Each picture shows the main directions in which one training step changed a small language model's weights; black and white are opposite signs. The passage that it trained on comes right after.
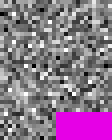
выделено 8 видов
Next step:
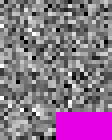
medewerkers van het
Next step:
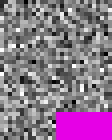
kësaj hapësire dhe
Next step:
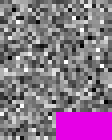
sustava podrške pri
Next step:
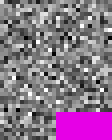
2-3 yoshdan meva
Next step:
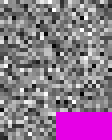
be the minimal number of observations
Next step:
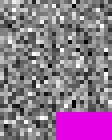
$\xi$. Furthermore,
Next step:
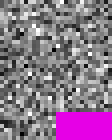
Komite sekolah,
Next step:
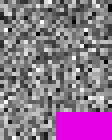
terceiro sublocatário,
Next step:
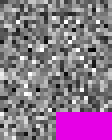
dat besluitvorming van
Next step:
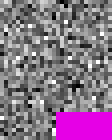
escolar». Es tracta
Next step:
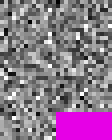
numbers, the complex number field, and
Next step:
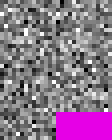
The author does not know an
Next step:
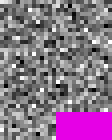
parameters are different, the structure of the
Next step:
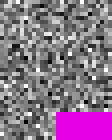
homogeneous RH problems,
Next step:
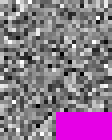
cobertura e por elementos
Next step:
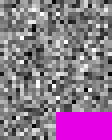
barqarorlik Amir
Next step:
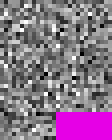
dos países em produzir alimentos
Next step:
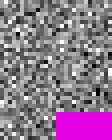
juntamente com os citados
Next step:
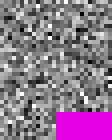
Uraba Antioqueño*.
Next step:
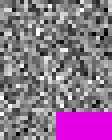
for every $0\le g\in
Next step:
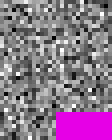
The recurrence relation can also be
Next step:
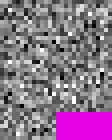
थे। उधर
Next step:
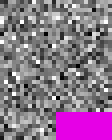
\ref{Linfty}, the roles of
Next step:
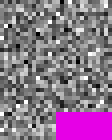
objetivo dessa variação é
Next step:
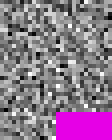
to the statements in the proof of Theorem
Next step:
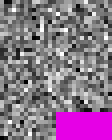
which is circumscribed near
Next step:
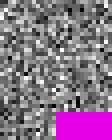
during the time of the so called
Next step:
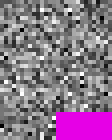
unlvseritet Imeni
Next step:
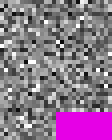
u$ is nonnegative. We say
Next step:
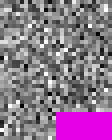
for any $i'\neq i$.
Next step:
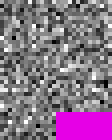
this proof and therefore omitted.
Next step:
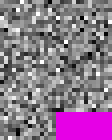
настоящее время
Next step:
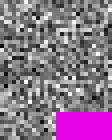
bo‘ldi. Sifatlovchi
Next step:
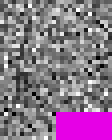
McMillan degree of
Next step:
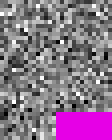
{\mathcal P}_k\right) \ = \
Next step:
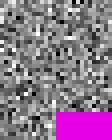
\vert P \vert , \ee
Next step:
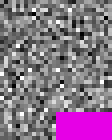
a given fixed point attracts
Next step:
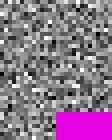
delas através da organização
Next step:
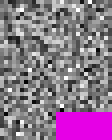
Taklif etilgan tizimda
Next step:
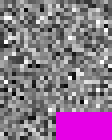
"continuous monitoring*"
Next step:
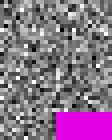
by $\int\int_{S}$. The line
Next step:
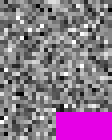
on $\pO$ and a real number $\lambda
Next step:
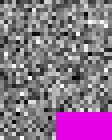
direito à indenização por danos
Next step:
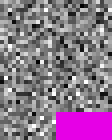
ta shaharcha (posyolok)
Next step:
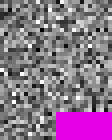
\Z^2_{\rm even}$ be such
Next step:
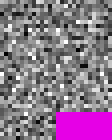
for the scaled state did not
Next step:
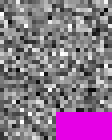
$D$ increases it creates a
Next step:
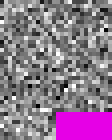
the boiler burns and is
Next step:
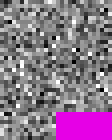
boladagi iqtidorni
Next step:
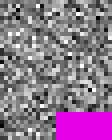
DGp$2$ diffusion
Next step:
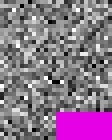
with respect to the unperturbed
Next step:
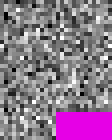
kimlar qaytmadi,
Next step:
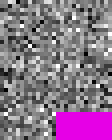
generated as an $R$-algebra,
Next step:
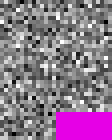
volto a costruire
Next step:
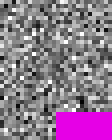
quadrature order, coordinate
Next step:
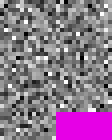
But $210$ does not have the
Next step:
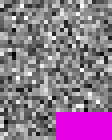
flow solutions with nondegenerate
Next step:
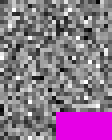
\mu y; & \text{if }
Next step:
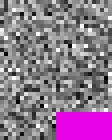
and}\qquad \int_0^T {\mathcal
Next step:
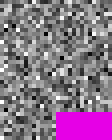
A, we first introduce the
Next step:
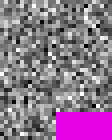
kabi birliklar ham
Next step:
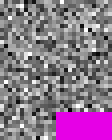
experience, which I also consider to be
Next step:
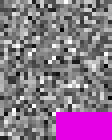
guindar a critério do
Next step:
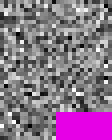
asesor, coordinador,
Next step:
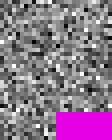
domain can be discretized in a
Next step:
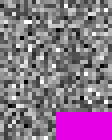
Michelle Jiménez
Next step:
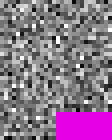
tiene que ver con el sexo
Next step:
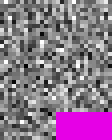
reach $\cE_i$ with
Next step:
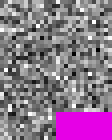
prime ideals of rings graded
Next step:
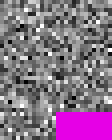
in order to 2-dominate the
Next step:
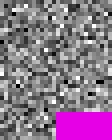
an error bound that depends on the
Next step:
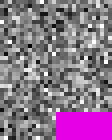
birinchilardan bo'lib
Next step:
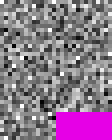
\mathbb{R}^{n_x}$ that
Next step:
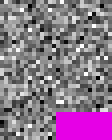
\tilde{\Delta } u = - 4
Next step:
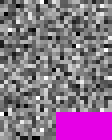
Genética Na UE, todo
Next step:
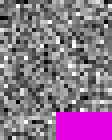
$n-2$ real zeros, one
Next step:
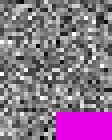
kompetensiyasi haqida
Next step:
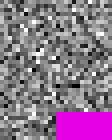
Mueller. Difference between
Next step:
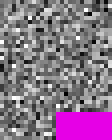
general: \begin{defin} A morphism
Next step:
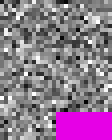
– 242, на третьем
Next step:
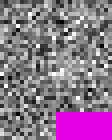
jamiyatdagi mavjud
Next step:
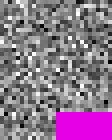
contra de dichas autoridades,
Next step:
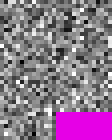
we state our first major result on
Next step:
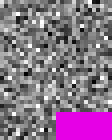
bounded from below over the entire
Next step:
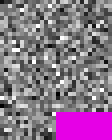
like to underline that we impose
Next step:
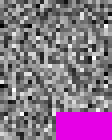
powinny brać pod
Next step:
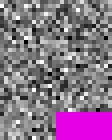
in $\cal R$. By Fact 1, there
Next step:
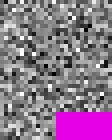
\sum_{i,k} \lambda_i
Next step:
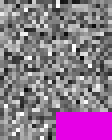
if $\psi_1$ is zero on
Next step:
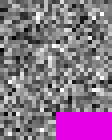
non-empty subset $V$ of
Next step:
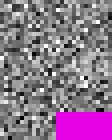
by $R= R_{\Gamma}$. For two
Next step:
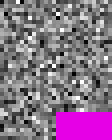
multiframelets. To our
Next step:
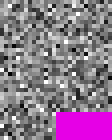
the last equality follows from the fact that
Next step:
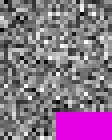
5-7). De esta forma,
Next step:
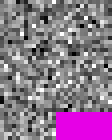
length coset representative of
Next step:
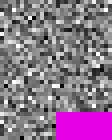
Jacobi curve (see
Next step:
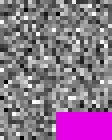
die Sektion Alpago des
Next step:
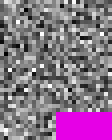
decir que es el resultado de
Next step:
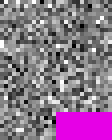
variational multivector or form
